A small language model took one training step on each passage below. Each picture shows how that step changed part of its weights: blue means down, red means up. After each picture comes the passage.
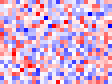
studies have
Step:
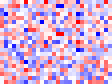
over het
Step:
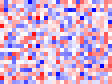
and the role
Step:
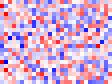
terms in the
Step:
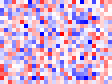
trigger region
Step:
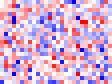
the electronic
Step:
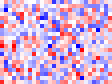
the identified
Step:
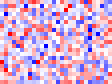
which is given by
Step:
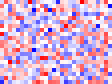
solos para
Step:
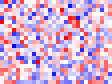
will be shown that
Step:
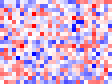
individu maka
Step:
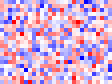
have higher
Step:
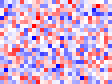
va ifoda
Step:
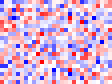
maken van
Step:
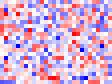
this phase. The
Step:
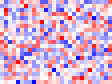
per se ein
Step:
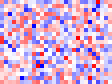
y la noción
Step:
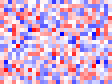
the choice
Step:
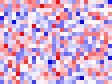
experiments using the
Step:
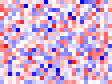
regular and
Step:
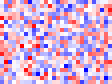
in this study and
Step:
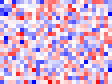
und Information.
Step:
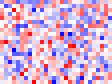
are related to
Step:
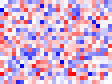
variations is an
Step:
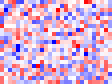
de representação
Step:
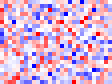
va insonning
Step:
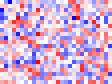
of a variational
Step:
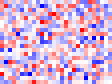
stems from
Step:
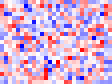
sa mga
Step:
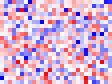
photons and
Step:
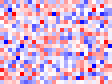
likely to
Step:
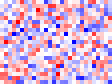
masses around
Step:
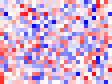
in favor
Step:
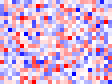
sugere a
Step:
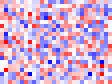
the six
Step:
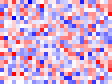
such that the
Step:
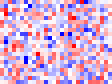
is chosen
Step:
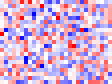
is a partition
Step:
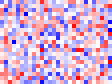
aslo bir
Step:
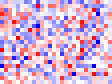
would be more
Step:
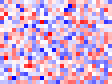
be produced}
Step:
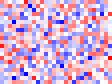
determine a
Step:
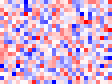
o processo de
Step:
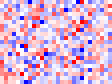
separation in
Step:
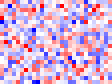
$H$ is
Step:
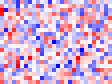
wave processes
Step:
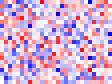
literature to
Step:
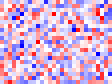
dos casos
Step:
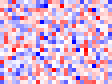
address these
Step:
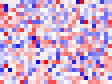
with similar
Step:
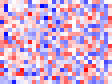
the study of the
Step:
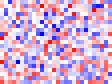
fors va
